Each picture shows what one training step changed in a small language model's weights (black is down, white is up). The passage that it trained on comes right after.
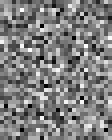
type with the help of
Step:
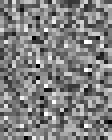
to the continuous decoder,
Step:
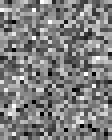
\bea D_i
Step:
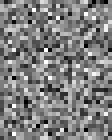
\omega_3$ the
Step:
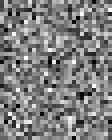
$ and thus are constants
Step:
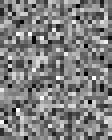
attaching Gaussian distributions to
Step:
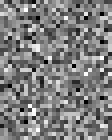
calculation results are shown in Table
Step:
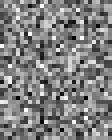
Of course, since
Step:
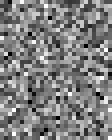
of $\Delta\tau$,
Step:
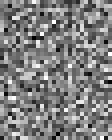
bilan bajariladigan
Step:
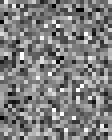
far-field emissions in
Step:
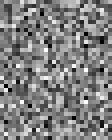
planos de desenvolvimento
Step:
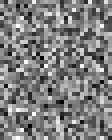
e la forma delle
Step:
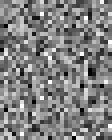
28 вересня
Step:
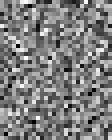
University of Cambridge,
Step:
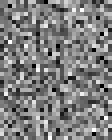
jamiyatning barcha
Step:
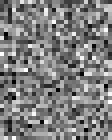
is analyzed in the new
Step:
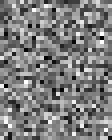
the free coupling constants,
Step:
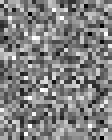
– Programar atividades
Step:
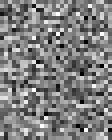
residual IR beam after the
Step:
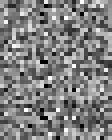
at the two states,
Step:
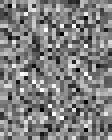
их синтезом
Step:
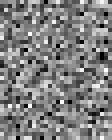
kelib chiqib,
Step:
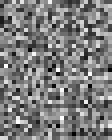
(visualizations are
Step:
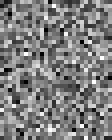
and honourable,
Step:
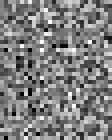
This did not prevent the
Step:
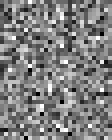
are therefore coalesced.
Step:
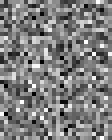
tirés de la
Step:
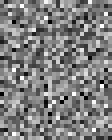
foydalanilgan. Iqlim
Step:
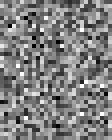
europeo ECO.
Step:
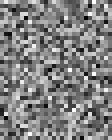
momentâneo de
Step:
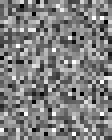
partons owing to multiple
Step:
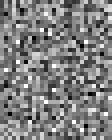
by both the hotel and
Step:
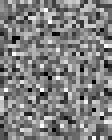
This article examines the
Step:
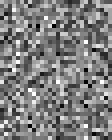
a culture committed
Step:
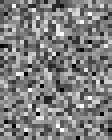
different loss. For all methods
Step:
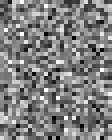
of the two-qubit
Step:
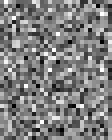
turdagi platformalar
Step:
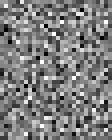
Currents and the
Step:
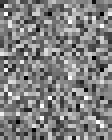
Como é o caso dos
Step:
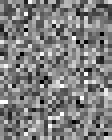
black-hole spacetime.
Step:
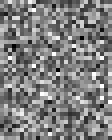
statistical errors in our set of
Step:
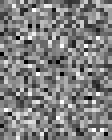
the strange partner of
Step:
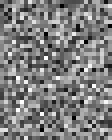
are unassigned.
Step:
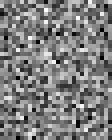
electric field profile and an
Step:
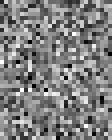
de restauración.....
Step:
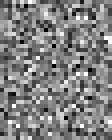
but change the focal length
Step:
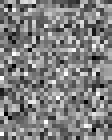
não corre riscos de se
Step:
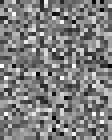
integer. The qualitative
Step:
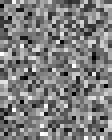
(a) indicates the
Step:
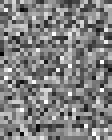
that these signals have a similar
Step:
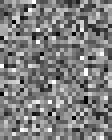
eng muhim fazilati
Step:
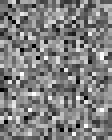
karangan Mirza
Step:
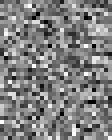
\sysname\ than
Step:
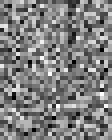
tratamento da cárie
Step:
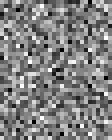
melioracyjne w
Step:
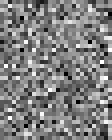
fastest diffusing particle
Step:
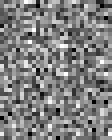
## Discussion
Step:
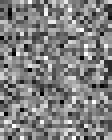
has demonstrated significant advantages
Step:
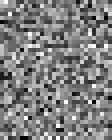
(Crary et al.\
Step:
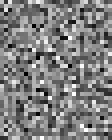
The data set corresponds to
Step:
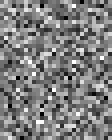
um apanhado
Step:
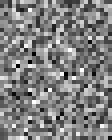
for brown dwarfs
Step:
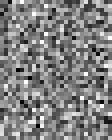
of the galaxy distribution exists,
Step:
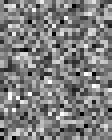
Appendix \ref{matrix}).
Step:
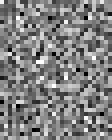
Incheon Erkin
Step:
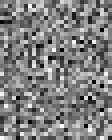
Viviane Carla
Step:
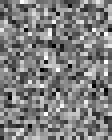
system is mainly on the
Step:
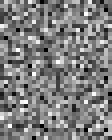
greater geographical and social
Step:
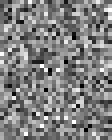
are available from the corresponding author
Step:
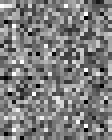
a tanulói
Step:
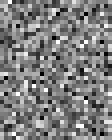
image of the cluster. To
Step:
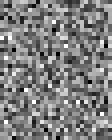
desaparece pese
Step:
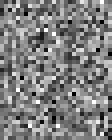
beneficial in complex specimens
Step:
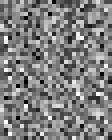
y está relacionado a
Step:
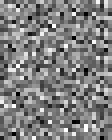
G = k \ln
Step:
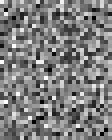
insufficient. %
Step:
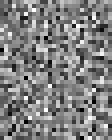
иностранному языку
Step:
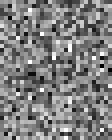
hayatta kalabilmek
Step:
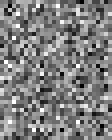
princípio da
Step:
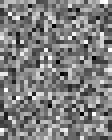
Avda. Reina
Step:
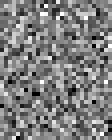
searched for by the
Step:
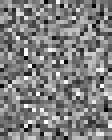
second perturber,
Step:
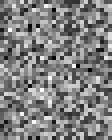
the limited numbers of detected
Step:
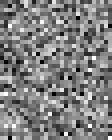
Senior teacher
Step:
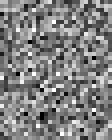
Vero Ensayo
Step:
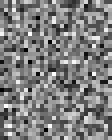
to emulate a real
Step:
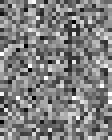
correlations captured during the
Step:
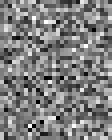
Adabiyotlarni tahlil qilish
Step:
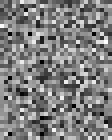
producing training materials for the
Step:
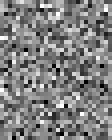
contravention procedural
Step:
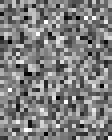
AGN feedback could
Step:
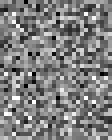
the sunspot
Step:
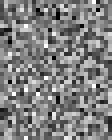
and also write identities
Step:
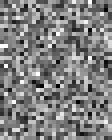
Hamiltonian formulation. Let us
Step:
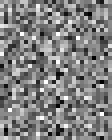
ishga tushgandan
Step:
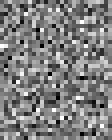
extra source of momentum. In
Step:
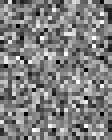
series of tokens
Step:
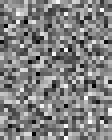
Ajeng Dias
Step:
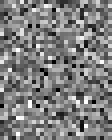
the fluid and the freezing
